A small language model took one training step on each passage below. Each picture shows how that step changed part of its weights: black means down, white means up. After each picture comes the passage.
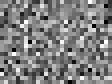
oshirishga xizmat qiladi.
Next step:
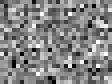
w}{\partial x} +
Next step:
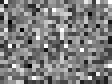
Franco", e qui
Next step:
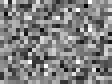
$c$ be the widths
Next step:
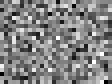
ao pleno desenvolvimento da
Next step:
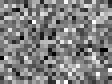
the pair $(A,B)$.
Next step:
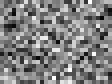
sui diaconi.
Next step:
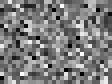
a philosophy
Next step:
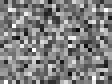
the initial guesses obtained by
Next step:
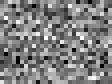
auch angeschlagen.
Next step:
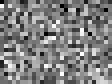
crecer en cualquier
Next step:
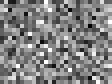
correlation. This interaction can
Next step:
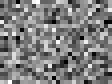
focus group. La collecte
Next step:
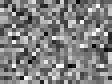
ördek (*Oxyura
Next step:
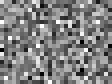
personnel for the development of
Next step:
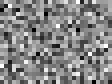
dodatkowe -
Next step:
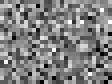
tadbirkorlikni rivojlantirish
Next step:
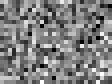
pour tenir compte de la
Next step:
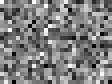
interrogation prend tout
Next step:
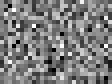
innovatsion texnik,
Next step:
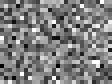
целью которого были
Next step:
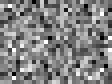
rivojlantirishda raqamli
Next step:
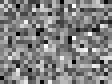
xalqaro hujjatlar
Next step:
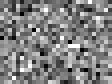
kerak. Nutq bilan
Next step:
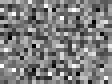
pathological understanding of
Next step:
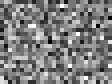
mesmo da sua cultura
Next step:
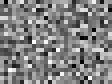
non-singularity of the
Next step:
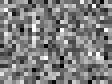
bedrijf, te
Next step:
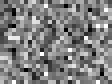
structured convex optimization problems.
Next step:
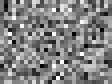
opositores políticos,
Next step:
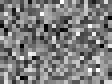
K},\) suppose first that each
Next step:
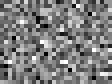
2017) para o qual ele foi
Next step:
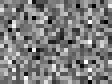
("da ie begin begin
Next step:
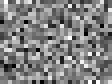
which satisfy the "triangle"
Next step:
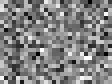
riesgo de la necesidad
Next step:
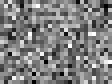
of minimal generators of
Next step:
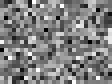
a Markov chain whose stationary distribution
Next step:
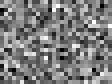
communities. A triangulation
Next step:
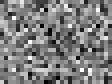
taxa de incidência
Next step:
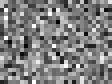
margem das condições
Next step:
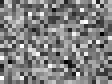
factor at system-level,
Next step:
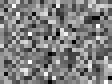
The analysis is completely contained in
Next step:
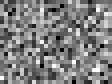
a'zo qaralmish
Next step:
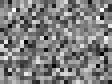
to be bisimilar up to
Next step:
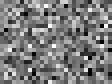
says that all complex symmetric
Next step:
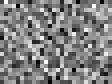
стране. Он также
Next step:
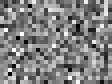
with side $d_Q
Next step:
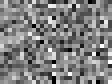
ҳодисани бир неча
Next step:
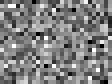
қаттиқ лойли
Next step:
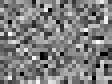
tot waardering van
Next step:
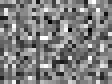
\end{spmatrix}$ &
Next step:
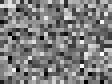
Universidade do Algarve foi
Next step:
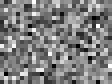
is an $n \times
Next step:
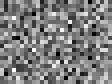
the toolbox directory.
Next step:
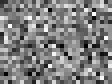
U(\lambda)} \xi
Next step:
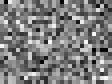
M., Ricciuti
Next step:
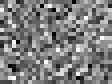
Erd\H os, see
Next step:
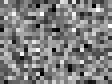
zamin yaratildi.
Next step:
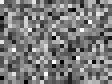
the Gowers inner product of
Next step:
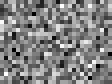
their gratitude to the
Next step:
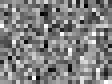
(the smoother) on
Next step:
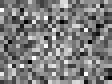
compactification $G$
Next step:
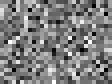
kabi fazilatlaridan
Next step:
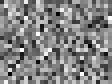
,x_r\} \subset
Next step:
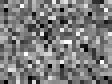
that given two equilibria,
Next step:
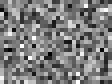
approximated with a fourth order
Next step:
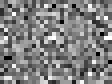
mais crítico, com o
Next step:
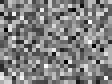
the Color bar to see more
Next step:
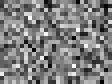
of the matrix determines the number
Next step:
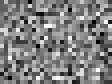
desa (narator)
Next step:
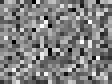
the linearised inversion scheme
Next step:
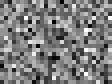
grids (see,
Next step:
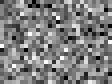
shows that the discs around the
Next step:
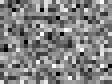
percepção de alunas
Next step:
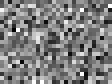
un grupo menos numeroso
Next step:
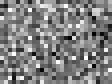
um recurso inovador
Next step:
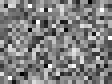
rearanging the summation
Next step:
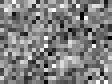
peut se produire en raison
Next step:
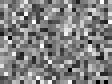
We must show that $\check
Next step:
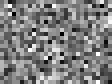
o‘qiy boshladi.
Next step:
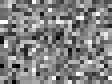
Ernest Joseph
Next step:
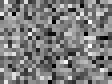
the relevant cases of order one
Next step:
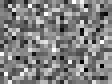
This method found the first known examples
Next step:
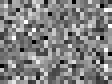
no quadro da presidência
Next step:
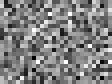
vontade de ler o
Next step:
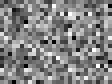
diffusion phenomena.
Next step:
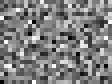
Suppose $m > p$; the
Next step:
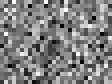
a lower error than the algorithm at
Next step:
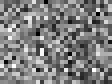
защиты растений»
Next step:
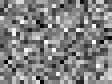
One can define such a morphism
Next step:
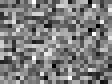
\quad \omega \in
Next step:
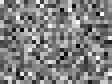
describe this, we note that,
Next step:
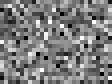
продуктов. Только
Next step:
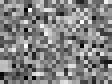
suppliers, use of
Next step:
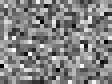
polynomial $\pi(.)$ and
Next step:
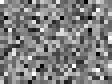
\\ & \begin{aligned}
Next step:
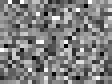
$M_n$ such that
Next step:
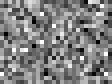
что *«всегда
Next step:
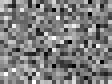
contexto, sentido e interesse dos
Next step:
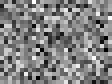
and $A$ respectively (with
